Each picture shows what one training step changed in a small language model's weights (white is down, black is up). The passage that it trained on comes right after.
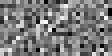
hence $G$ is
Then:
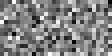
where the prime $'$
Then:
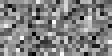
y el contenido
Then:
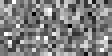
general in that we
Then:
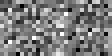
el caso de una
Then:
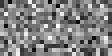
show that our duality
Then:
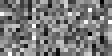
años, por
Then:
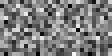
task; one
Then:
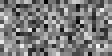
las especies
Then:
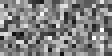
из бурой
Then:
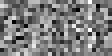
garantir a
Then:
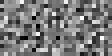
В результате
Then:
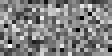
of the extension.
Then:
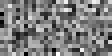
dua bagian
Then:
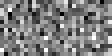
corresponding to these containments
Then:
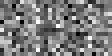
se déroule
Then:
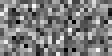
be also expressed as
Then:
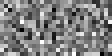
\] be the
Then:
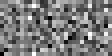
to be "every
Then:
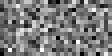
развитие коммерческих
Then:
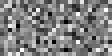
using a presentation of
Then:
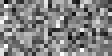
deduce the relation
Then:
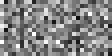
gilt als
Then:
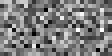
That is,
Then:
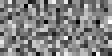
futuro. -
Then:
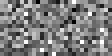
ham badiiy
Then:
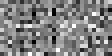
\text{for any
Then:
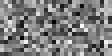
complexes. Our
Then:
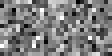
on the boundary, convergence
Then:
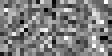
De mani\`ere
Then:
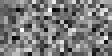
durmak dine
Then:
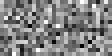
of quadrics in
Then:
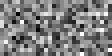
be split in three
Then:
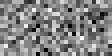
- навык
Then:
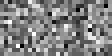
30 alumnos
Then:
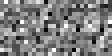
[] E noi
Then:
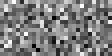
The proof that it
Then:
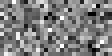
while Euler numbers have
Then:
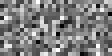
integrable functions defined over
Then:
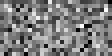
turning it into a
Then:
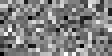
a modificação
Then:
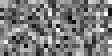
be derived using
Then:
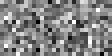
agenesis, which
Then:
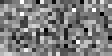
de acordo com
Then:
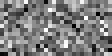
spacetime. The
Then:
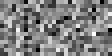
$f$ and can
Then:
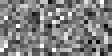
1}$ such that
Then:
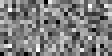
was known to M.
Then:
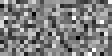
lie in the same
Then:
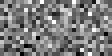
Doutora em
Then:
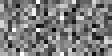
умисно з
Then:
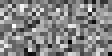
in each space of the
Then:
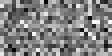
less singular.
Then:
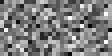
старших за
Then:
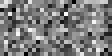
even though it is
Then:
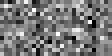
é uma condição
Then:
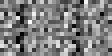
otro lado,
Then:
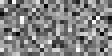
by the third
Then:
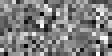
of generality that
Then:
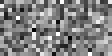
con la posición
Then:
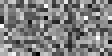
proposition gives us an
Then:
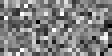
We say that a
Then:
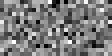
dimension $n$
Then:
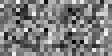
o resultado.
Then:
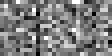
em relação ao
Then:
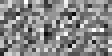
CpxAR en
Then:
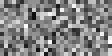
is bounded by the error
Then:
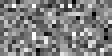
– Access
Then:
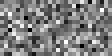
solutions of the form%
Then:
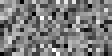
convex, it contains
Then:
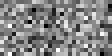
N; \quad
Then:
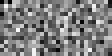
unique $a_\chi
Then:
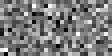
vertex and map it to
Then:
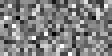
vanishing moments
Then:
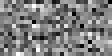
of flag
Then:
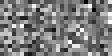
number of internally
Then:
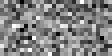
the deformations
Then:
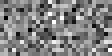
у вивченні
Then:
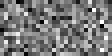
originating in the
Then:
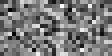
de fevereiro
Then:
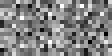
It also describes
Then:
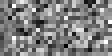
da ampliação das
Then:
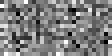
e uma forma de
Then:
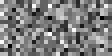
turned out to
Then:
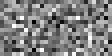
a diffeomorphism
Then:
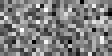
Character maps on
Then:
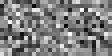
el estudiante,
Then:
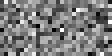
del aparato
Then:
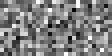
in homogeneities
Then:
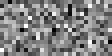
around $ t =
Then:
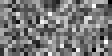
$j$ is
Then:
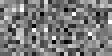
nonparametric function
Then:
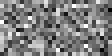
p \times p$,
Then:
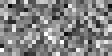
The article presents
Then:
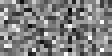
in the next line
